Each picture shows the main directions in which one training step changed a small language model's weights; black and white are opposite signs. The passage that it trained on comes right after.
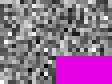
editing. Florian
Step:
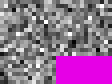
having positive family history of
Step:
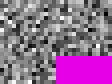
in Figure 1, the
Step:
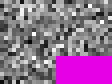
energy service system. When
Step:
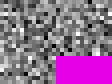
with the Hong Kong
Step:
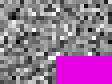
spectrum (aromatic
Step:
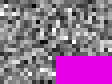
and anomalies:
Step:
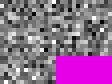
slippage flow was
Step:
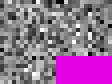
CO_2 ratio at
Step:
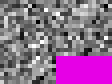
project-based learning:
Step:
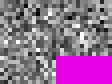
given point — each robot
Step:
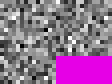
while transporting liquid.
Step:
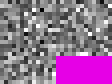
allergic reactions,
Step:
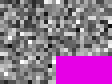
Abstract Background:
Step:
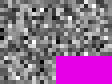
most reliable human hazard assessment
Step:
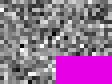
process more effective even if it
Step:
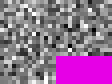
point social media usage,
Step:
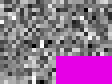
potential for disrupt
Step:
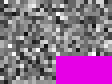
and data sources) an increase
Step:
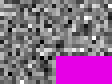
the proposals developed in
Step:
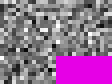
(all metadata from
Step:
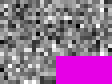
may start with the idea of
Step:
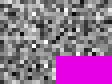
Liquid Chromatography
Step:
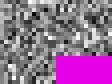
polarisation. - d.
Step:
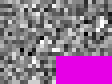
the imaginary part of the
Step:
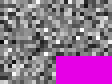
of the nickel salt
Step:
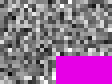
degree of embeddedness with
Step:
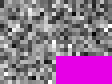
The percentage change is negative in
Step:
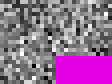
congestion of devices around
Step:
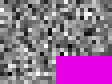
contribution generated for the provision
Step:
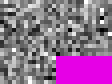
of each HEI following
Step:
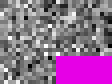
particular, the Google
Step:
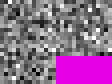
hazards that a substance may cause
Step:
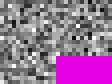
be taken at the same time
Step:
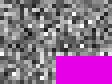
the health care sector and national
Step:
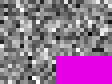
such as CSMA on
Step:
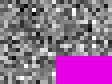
main parts one deals with
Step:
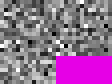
use of social networking sites
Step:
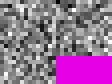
J Air Transp
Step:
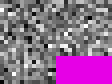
classification of mosaic patterns
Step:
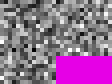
of October is met
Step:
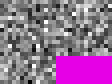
The digitization process
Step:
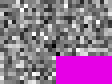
it, and share his
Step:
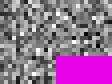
among others. INTRODUCTION Science education
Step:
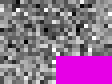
documents and records (on paper
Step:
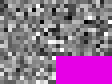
factors that can influence accounting
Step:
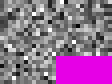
number of honeycomb
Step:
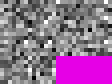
should be done? Education for
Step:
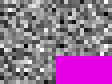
of the pestilential
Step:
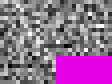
to successfully implant the
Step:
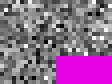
University Hannover,
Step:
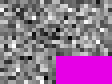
should be viewed as a
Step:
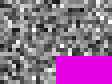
this antibiotic is also required
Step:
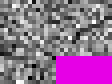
lives*”, “we put
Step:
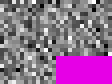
unit target. Represented
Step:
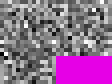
hectare cost of inputs
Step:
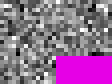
this research, a new rapid
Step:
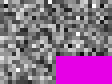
being affected by product features was
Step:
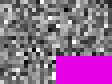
depressions flooded between
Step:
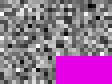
end of work and the
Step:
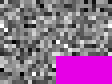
^a IBD medication
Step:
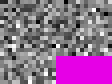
by STFC,
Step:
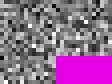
the magnitude of the benefits will
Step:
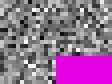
symptoms, and features of disease
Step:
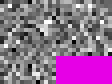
Sierra Leoneans
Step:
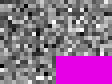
Then based on the classification,
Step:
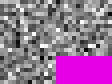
to connect the electrodes
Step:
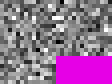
limiting CO₂ emissions by
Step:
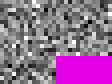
group of high quality articles that
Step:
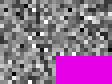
others. Many employees use information
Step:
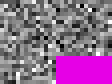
example using a baseline collective pitch
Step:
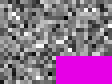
An ultrasound examination
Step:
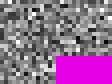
comparative multiple-case study
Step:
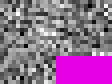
and nausea, and
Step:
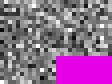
and the community. The projects
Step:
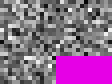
children is a significant cause of
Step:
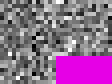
decades, open heart surgery
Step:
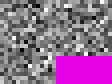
group participating in phase 3
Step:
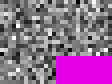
required with main focus on
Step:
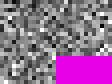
on the roots of this
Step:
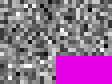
other, 'There is the
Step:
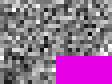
students. For some, online
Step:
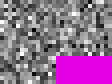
in D2.1 and
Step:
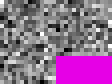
For example, a bird
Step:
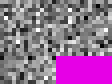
have been generated and in some
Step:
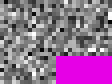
Seminary Co-op
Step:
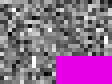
was possible to observe different
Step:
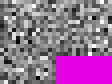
(a) End
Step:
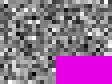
is presented in Table 1.
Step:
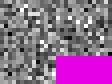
first dimension with its total score
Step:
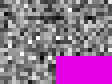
it was not possible to
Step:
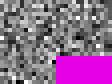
University Michael
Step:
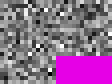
new learning strategies adding diversity and
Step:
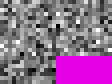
in India is mainly codified
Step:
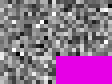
presented: Question
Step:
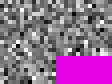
ensure uniform loading. The specimen
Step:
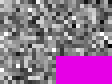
shown by 750 mg dose
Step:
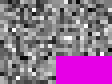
issue of scamming.
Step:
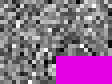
adopted in our scheme to gain
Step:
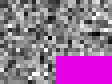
segregation is difficult to
